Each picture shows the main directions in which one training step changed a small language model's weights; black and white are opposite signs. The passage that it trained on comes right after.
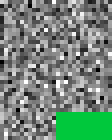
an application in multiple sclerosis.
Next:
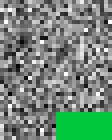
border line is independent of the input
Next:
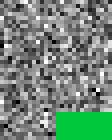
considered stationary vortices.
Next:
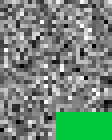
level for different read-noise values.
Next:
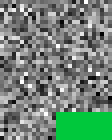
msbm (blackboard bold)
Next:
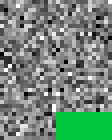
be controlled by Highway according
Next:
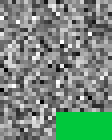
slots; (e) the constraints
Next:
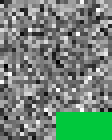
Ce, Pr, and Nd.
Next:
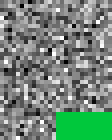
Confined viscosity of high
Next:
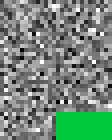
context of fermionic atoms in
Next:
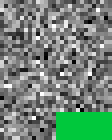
state of the proton. Thus one can
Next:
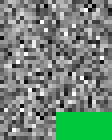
error bars represent statistical
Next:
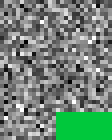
coordinate line through $p$ and
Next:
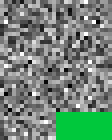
The interfacial tension can be determined
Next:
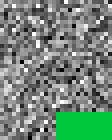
latter value between 260~K and
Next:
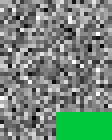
simultaneously reduced only in the
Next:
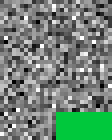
characterize the impact of variations in
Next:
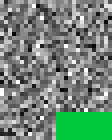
advances in computational hardware
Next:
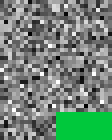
energy distribution (SED) have come to
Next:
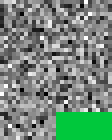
DTD has the power law index
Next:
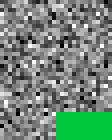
of novel phenomena in these
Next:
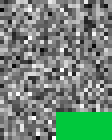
and Astronomer's Telegrams
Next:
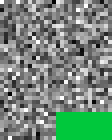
{\bibfnamefont {A.~V.}\ \bibnamefont
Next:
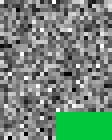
connected, which stores the result
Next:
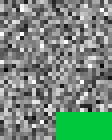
respectively) is predicted by DFT to be
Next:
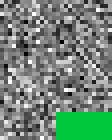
denote differentiation with respect to the
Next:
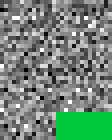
to properly embed the matrix $Q$
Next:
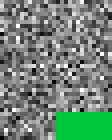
we impose, realistically, that
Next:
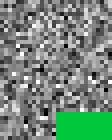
the component spin tilts are identically
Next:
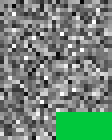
which becomes increasingly apparent if
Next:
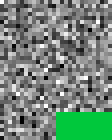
a {\it marginalizer
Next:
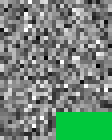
continuum between lines that add noise without
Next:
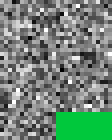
In general, LINER-like emission
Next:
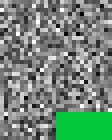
are mainly interested in the wave generation
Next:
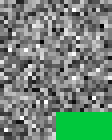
the growth temperature of the top AlAs
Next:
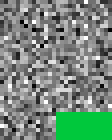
M}{\partial \ell} \right) d
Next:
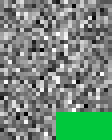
this signal requires not only deep integration but
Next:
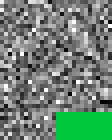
parameters $\phi$ and $\theta$ for
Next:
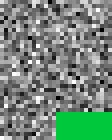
are summarized in the following: $$
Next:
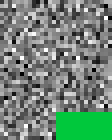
is that the chiral symmetry breaking
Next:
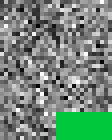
existence of the planetary trap
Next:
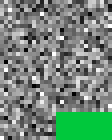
as an independent demonstration of the
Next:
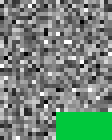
provide a route for tailoring
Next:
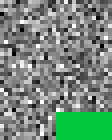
(LJ) in the other, and find that
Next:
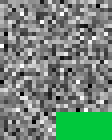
regions $V$ like infinite
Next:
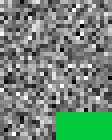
to the mechanism considered in this paper.
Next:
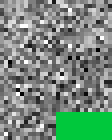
velocity degrees of freedom to
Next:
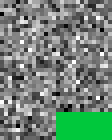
element analysis we have carried out for
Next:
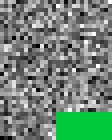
the radio source, and reliable
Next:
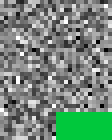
theories immediately. For
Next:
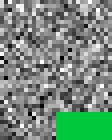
{Bally}, {Linke},
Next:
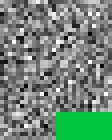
of the existence of these side
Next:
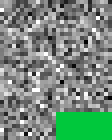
toy example images, by taking a sample
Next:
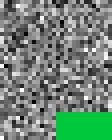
able to produce voices with
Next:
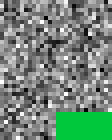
fixed bin size and to be able to
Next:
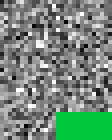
the eye. \begin{equation}
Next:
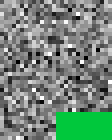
region successfully explains the
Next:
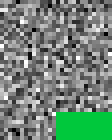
[1–3], which were developed
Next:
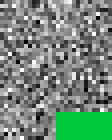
is set to 3. Three times the
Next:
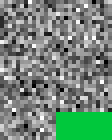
Dou et al. [11] and
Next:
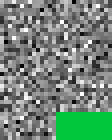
The theoretical consistency between the designer
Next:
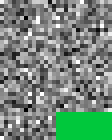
results of which are presented in this section, are
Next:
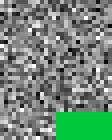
in the four-dimensional spacetime; it
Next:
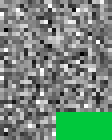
2$ respectively) in our analysis of the
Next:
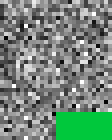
where $V_{\rm disk}$ is the
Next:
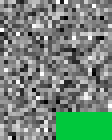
the functional form of the geometric
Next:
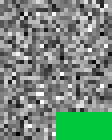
regardless of the spatial correlation.
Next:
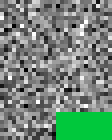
prequel of the one written in
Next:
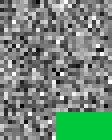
is described as a function of radius,
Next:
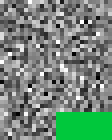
$z^\perp$ is not essential,
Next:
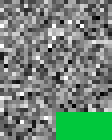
Program of the Max Planck
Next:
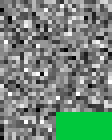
circuit elements employing
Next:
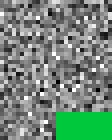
of these parameters can be much larger, being
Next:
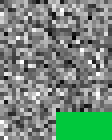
of the $C_{j,\bar{\alpha}}
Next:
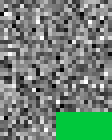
one additional equation (Spalart and
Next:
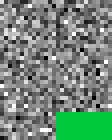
becomes continuous (and hence we will
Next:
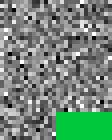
is true only if the r-mode
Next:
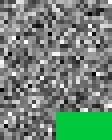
the Cartan structural equations holds for
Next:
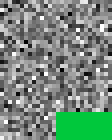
\eeq{\end{equation}} \def
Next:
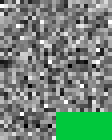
(b) Conflict time
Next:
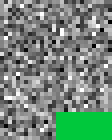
obvious (and unrealistic) optimal
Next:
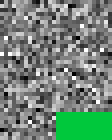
is removed. The regression loss of
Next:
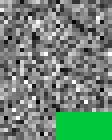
to a less efficient excitation of the
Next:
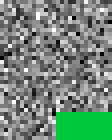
limits as well as the constraint on the
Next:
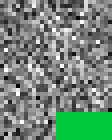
a ML model. The tool evaluates
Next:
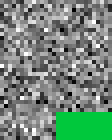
chambers of each pump in the
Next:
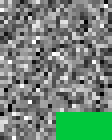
to experimental implementation. The main contributions
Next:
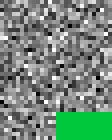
by the mass $m_X$ of the
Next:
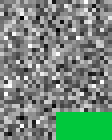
work with a much larger data set. This
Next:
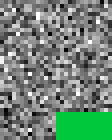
trigger an RG flow driven
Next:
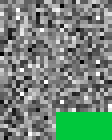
fermions a significant fraction of the
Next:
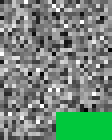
comparison, the Bloch coherence
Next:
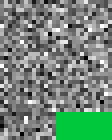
\textbf{Avg Tokens} &
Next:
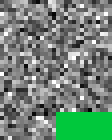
of the FACET experiment to
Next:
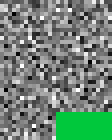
is in the field of quantum blockchain
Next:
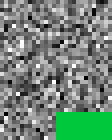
\cite{leinweber}, the
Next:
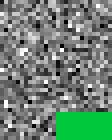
inhomogeneity-, rather than
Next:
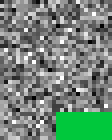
is just a particular example of how to use cross
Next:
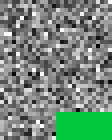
fillings, (blue) NPs
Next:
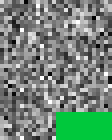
analysis load that this widespread
